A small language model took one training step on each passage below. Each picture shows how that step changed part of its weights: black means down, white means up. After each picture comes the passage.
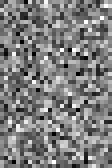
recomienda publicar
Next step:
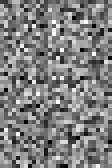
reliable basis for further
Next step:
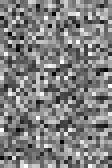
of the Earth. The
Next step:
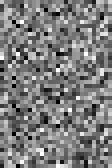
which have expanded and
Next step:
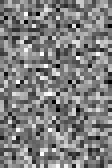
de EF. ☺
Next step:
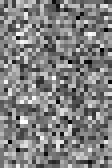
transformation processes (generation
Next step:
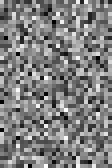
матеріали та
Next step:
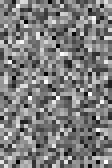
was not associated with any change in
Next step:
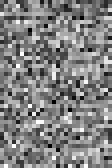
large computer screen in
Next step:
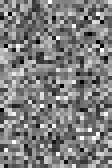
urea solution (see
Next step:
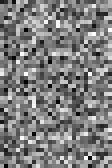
on Funding opportunities -
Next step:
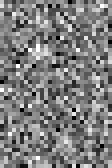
ishlash samaradorligini
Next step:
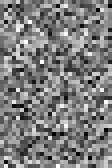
model inkuiri, model
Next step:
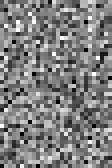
performed between return on
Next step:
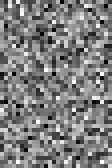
7- Negative in
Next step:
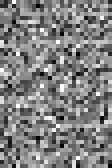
//Central Asian Research Journal
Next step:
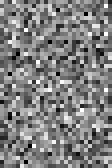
toward how each generation expresses the
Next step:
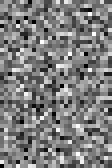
und Nachfrage.
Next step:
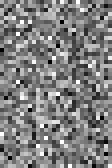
for treatment strategy are presented.
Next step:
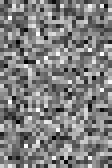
Grape and wine producers
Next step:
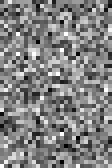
les statistiques ?
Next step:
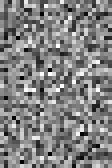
professional identity influences their
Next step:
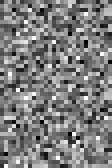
— qatnov qismini
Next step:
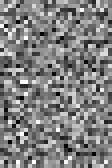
its role as the arbiter
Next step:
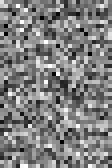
of the ECs. On
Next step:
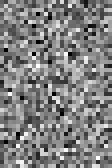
total of forty-two
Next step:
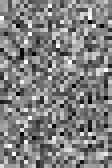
the coracoid tip to
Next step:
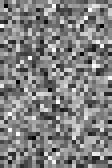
3 de julio de
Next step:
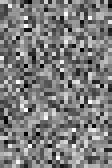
Pakistan's rising
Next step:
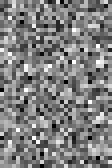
fine particles. 1 g
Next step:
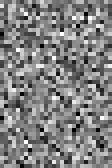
response measurement point – at the
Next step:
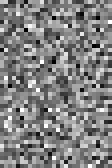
hatched from a
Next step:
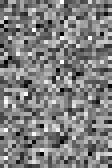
Medical College,
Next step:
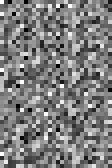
comes to responding to
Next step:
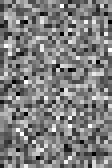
the different antioxidants may
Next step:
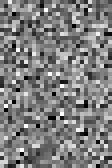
not restricted to
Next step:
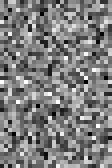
ni tashkil qiladi.
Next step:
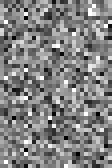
будущем /
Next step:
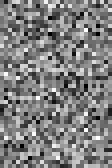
international Conference on IoT
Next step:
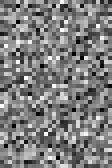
goat enzyme.
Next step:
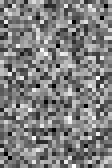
caused by increased ROS
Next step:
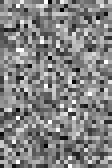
for disease symptoms of
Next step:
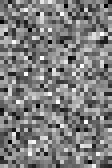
nanoparticles and
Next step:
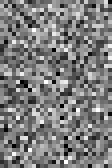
Modelling local and regional
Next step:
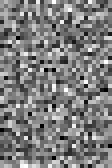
the public domain in the
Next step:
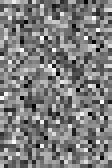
is interesting to note that
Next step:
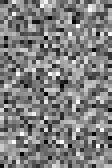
de instrumento e a
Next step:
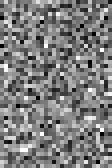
acid (adjusted to
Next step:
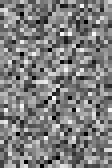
it is conjectured
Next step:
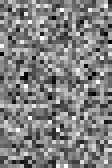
SuS haben einen
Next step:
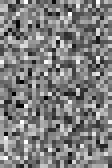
studies have shown a positive correlation between
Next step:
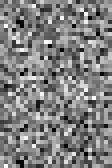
of above the elevation.
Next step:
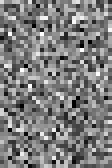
behavioral independence, and value
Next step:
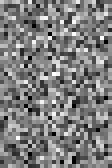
intervention behavioral and communication
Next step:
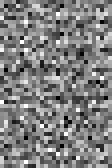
and CMV. The
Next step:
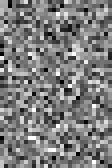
data. Mixed Test
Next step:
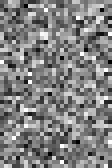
incorporate the views
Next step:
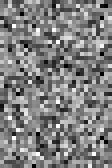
these transitions tend to
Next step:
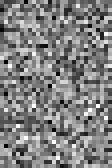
produced on the addition of the
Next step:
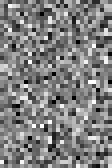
: Section II gives
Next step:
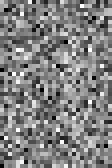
kalması da en çok
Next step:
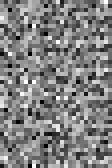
HPLC and the
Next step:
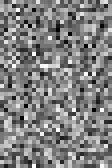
hot flashes,
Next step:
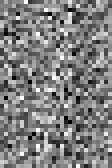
and environmental situations. It was
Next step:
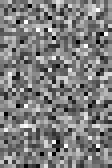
Utama - Yusuf
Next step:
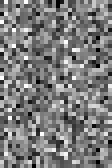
dalam penggunaannya.
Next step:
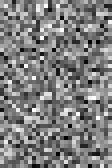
Fig. 2 - Overview
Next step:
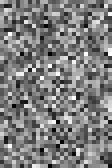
sua arquitetura.
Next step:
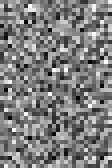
September 2019 on the
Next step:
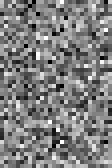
Rozieva, Z.
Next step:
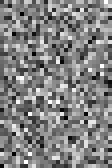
de Fortaleza”.
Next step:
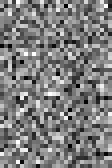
playing field. In the
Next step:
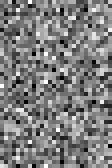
Jakarta. -
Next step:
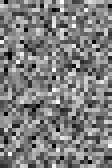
contributing to a local
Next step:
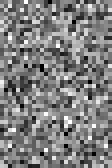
productivity, and overall human
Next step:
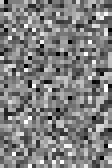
Petroleum price
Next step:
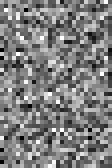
filler based on operating
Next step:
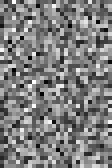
Het brede terrein
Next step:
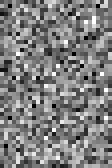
produzidos por
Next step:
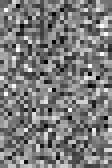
with ad libitum access
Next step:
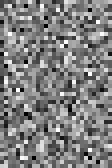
va adolat tomon
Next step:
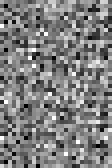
dimulai dengan analisis
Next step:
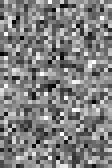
em extrusão apresenta
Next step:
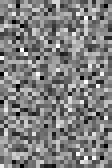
you think makes them
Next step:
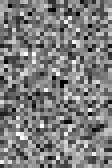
To the best of your
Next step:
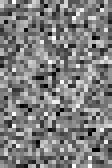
beradi. Ko'p
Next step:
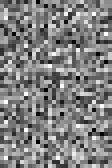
MMSE and ML
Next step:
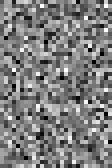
Ekologik tarbiya
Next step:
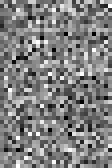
corre los experimentos,
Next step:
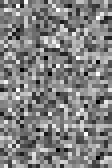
& Bhatt,
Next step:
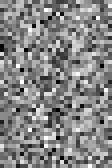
femto devices based on a
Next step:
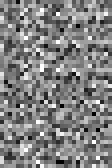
patients without VAP (23
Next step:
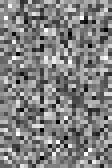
filosofo: non un
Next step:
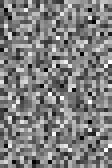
e adolescentes se
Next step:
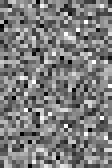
single path a cantilever
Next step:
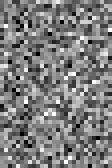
and obviously,
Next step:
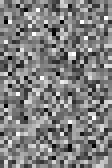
provided by individual users in
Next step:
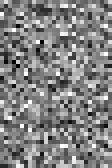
and respiratory rate within
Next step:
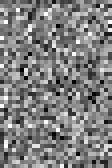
Wówczas —
